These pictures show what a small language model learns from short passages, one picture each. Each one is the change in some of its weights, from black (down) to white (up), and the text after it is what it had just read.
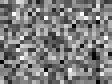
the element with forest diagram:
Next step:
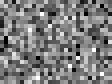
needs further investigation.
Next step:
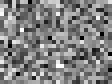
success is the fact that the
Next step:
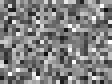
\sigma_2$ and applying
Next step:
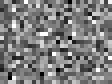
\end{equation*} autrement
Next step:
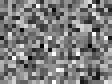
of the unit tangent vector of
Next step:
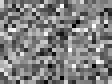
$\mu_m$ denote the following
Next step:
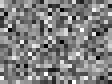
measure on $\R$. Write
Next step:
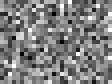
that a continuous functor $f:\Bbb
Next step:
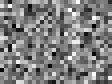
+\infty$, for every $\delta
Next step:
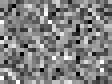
la r\'eduction $Y$
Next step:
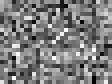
part): \begin{itemize}
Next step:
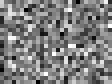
bimodule. Finally, the
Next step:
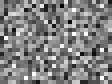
is a solution to~the
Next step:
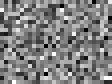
the following basic assumptions for each $\forall
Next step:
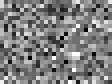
$\SL(\ell)$ are discussed in
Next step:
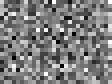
Hecke functors. \item
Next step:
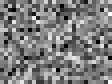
\item $\bigoplus_{k\geq
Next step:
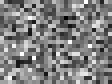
two different RoCoF
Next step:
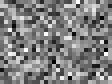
coefficient submatrices of the van
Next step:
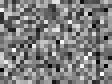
the lemma. \hfill $\Box$
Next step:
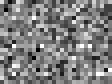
the intracellular space.
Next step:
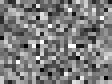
stated. It is a weak
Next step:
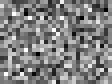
Applying the randomizing operation to
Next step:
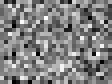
satisfy (4.6) if
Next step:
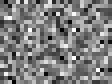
transferred without notice,
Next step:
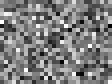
their spectrality. More
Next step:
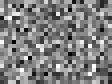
as Jabin-Wang
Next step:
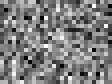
from Definition 5.2.1.
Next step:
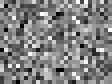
\] for all $x,y
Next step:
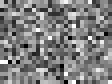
proposes a distributed framework to
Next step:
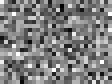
R})$. \item The estimates $$
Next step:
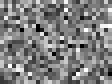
a computable function, as in the
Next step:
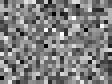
forces and moments, the resulting
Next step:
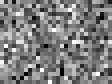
involves a deep result from
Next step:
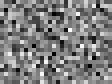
depends essentially on what will be considered
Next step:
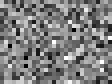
linear functional $\varphi$ will not
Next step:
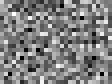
We proved this for $n \geq
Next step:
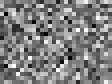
map to the fixed point set, and
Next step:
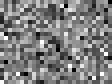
the integral makes sense. For
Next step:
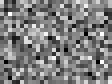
k$ be the map of
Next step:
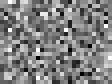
ball moving into viscous
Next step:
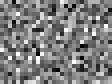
hand, from (3)
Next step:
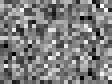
an isomorphism of vector spaces and of
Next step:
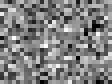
vertices in $H$ with degree
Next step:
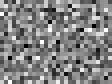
denote by $K_\infty$ the
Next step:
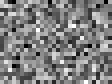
o(1),$$ by assumption on
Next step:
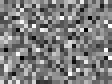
in $X[2]\times
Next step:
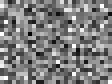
logarithmic structure
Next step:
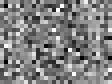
for } a \in \mathbb
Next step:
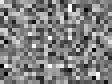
motivic multiple zeta
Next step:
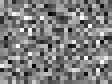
general case, using the above
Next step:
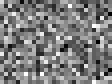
For $n\geq3$, we
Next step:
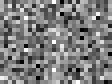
a new weight $\beta$ can be
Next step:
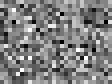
symmetric algebra, in particular, for the
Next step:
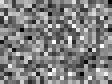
motion approximation by three methods. Since
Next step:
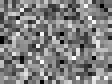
the pieces we have used
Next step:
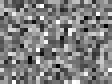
map ${\pi}_Q$ applied to
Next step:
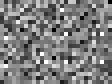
the appropriate union of these 3
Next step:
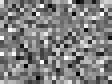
$K\subset G$ is a
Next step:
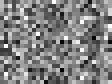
a fully discrete convergent finite
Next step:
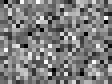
happenstance. From the
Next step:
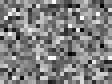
to show that $\gamma_{i,
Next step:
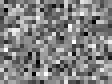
some forbidden subgraph
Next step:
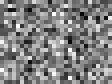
-2\lambda \nu
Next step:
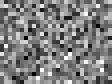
at $S$ is easily seen to
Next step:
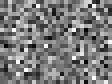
of the theory of tensor categories was
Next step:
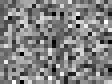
to illustrate the application of the proposed
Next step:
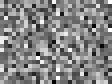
over a cardinal does not
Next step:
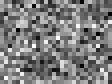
on page 243, Section
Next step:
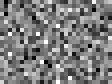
exists an element $a\in
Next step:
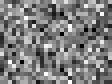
an output. Let $PX$
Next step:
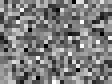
the $i$-th entry is
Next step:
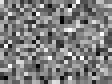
$n \times n$ real
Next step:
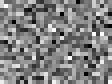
says that the total dimension of
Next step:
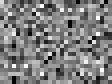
$m$ diverges.
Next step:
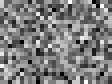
operator $T$ of the graph
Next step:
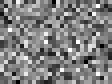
$F$ be a Banach
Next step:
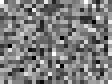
set of global sections $
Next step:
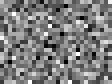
We will have to study first the homotopy
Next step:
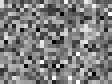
$\dz$, has only positive eigenvalues
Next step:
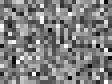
Mabuchi [19] in
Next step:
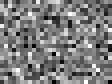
lemma}, this would contradict the assumption
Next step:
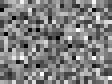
\(i\)'th prime. Let
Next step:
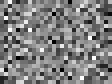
surprisingly tame,
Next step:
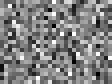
\in \bfX$ to obtain
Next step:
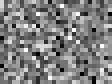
if and only if each upper to zero
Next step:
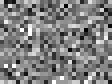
x, x)$ admits an
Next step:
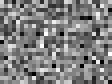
each of its connected components is a
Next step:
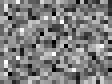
Let us proceed to prove that the
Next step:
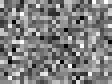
understood by context, the
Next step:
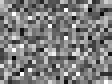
We will calculate the eigenvalues of the
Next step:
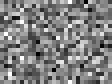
in the literature so
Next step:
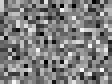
there is a need for metrics to
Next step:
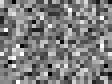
systems. In the context of continuous
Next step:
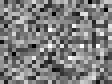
and even $n$, the relation
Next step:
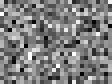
fixed $t>0$, we can
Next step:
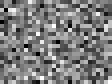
rows to upper rows and from
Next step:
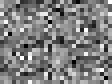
Then, we can associate
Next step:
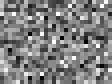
Our physical use cases are
